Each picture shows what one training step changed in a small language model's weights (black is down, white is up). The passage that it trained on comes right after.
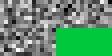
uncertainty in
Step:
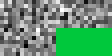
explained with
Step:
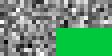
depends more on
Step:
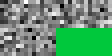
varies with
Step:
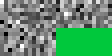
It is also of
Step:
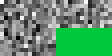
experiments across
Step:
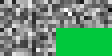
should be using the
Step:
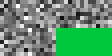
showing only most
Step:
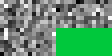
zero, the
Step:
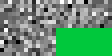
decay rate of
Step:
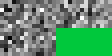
as a cluster of
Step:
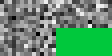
noise model
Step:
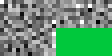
I, and
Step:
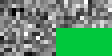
in matching
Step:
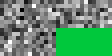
train system was
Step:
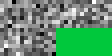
framework to
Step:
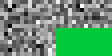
there are an
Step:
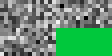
the Quantum
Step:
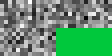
refer the
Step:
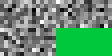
density distribution for
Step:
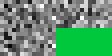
as partial
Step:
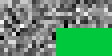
effects we describe
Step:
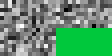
provided further strong
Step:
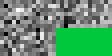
we have to
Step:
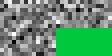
from a typical
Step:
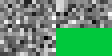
traced back
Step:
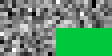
aligned to
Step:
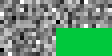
width of
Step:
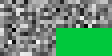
thus likely
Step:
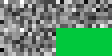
The number of
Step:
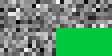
The other methods,
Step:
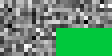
remaining in
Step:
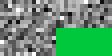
to changes
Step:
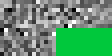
current operators,
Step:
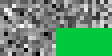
the doped
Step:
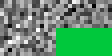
point to find the
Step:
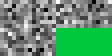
distribution stays
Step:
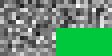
coverage, in
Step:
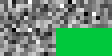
by first considering
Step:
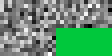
explanation of
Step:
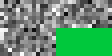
different processes should
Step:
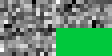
two different power
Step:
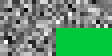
that although
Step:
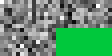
entry, where
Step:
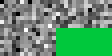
has prominent
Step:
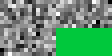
types of
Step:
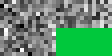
the $x,
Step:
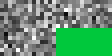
the LP
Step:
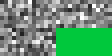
in our optimization
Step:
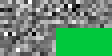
be extracted
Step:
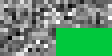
local scale, some
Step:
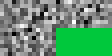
dominates over
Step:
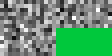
all relatively
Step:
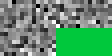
model for both
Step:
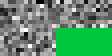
The amplitude
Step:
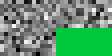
domain wall
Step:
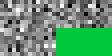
to the differences
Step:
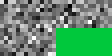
The power of each
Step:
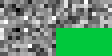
of inflationary
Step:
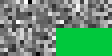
must be
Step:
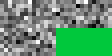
in high energy
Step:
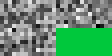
can give large
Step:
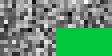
changing the
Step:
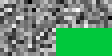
secondaries in
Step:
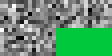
is adopted
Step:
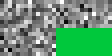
of the parameter
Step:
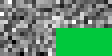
between $2 E
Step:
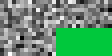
stages of
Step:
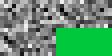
distribution function is
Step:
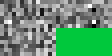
the mayor
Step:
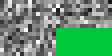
of crossing points
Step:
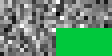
classical MN
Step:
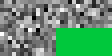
obtained by using these
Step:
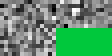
therefore extract
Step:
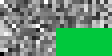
the relic
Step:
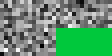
only a subset
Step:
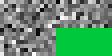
These experimental
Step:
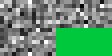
would remain the
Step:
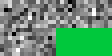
part reaches
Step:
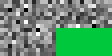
that it could be
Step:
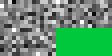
use of the information
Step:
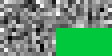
characterises complex
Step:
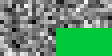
neutrino interaction
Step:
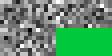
massless partons
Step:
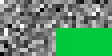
However, the
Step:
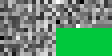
the generation of
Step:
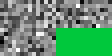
the targets
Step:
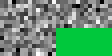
using the same
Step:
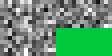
dependence of each
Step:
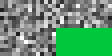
the slit
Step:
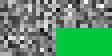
the VAE
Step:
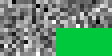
model accuracy
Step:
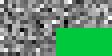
When there is
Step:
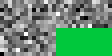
gives a
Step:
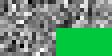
as {\it
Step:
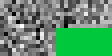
we have developed
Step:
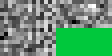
the spatial
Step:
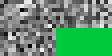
the Raman
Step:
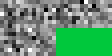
poor stars
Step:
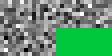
share a
